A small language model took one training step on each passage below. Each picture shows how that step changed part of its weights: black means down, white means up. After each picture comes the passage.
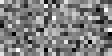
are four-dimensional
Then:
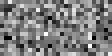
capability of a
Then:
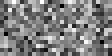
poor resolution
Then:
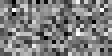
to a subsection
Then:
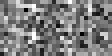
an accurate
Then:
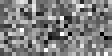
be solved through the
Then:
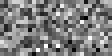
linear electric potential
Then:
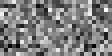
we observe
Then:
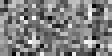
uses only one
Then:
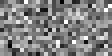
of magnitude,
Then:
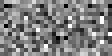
derivation of the
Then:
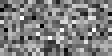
to black rings
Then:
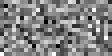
security and
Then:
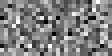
paper. This work was
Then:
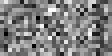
two cuts,
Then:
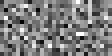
be as realistic as
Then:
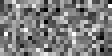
(a) the random
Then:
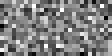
the place name
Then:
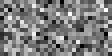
the same way,
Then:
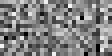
experiences in
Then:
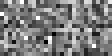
The same variation in
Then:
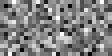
$F$ has a
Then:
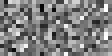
along field line. The
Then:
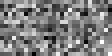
for the uniform and
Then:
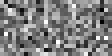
(a) When
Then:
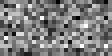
approach described by
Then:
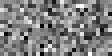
in {\sl
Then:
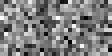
is then applied
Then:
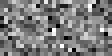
a particular identity
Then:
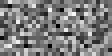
point out that the more
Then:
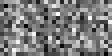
prospects for
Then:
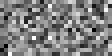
Field Theories
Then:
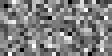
$w$ has at
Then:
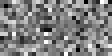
$t$ as
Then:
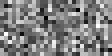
region. We have
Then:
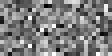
system chosen and
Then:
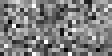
coordinates. In
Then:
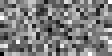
is a unique
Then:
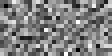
$r$ from
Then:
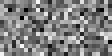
of neutrons
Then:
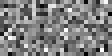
well as between total
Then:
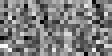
extended in the form
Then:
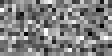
of South
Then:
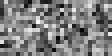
indicate the number of
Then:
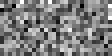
the medium)
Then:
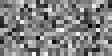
same word in a
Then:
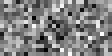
are delegated
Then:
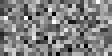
the dark energy was
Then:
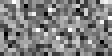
If $N$
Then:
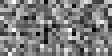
Japan }
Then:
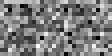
ions with charge
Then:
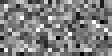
greater than
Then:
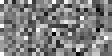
between -0.5
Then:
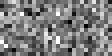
and parameters of order
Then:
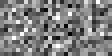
of the pair should be
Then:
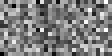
does not support
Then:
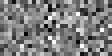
and lighter
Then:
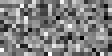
mount baseline
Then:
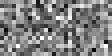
For instance,
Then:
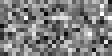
the exponent of
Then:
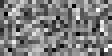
by fixing
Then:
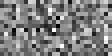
The modulation package
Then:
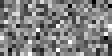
support rural
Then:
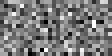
trained using the
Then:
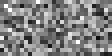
reactive power for
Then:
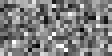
dependence. In the
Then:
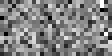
unstratified star
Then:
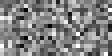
tend to
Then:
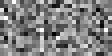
with Part B do
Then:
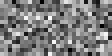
as massless free
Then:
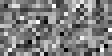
perturbed by a
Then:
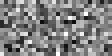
becomes small
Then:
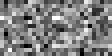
is also generically the
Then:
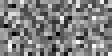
problem and our control
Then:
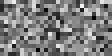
the paradigm
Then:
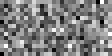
momentum vector ---
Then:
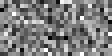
fact that the initial
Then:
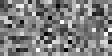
dex as indicated
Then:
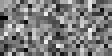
the spinor wave functions
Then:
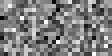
the nontrivial
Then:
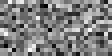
boundary labels from
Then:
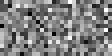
EC data of
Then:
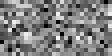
for NLP
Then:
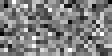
$\chi$ they show
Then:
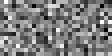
we develop aims
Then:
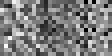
2 labeled
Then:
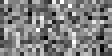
(c \partial
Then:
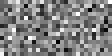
energy gap for
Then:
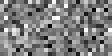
\rightarrow 0}
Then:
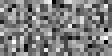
regularization parameters.
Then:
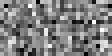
presented in this
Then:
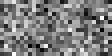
the Electric
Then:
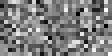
enhancement and
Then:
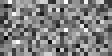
predictive performance.
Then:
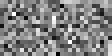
variety of
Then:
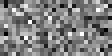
typically six
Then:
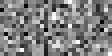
neighbour and
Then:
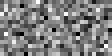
yields are
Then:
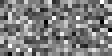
of the approaching
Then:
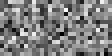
states arise for
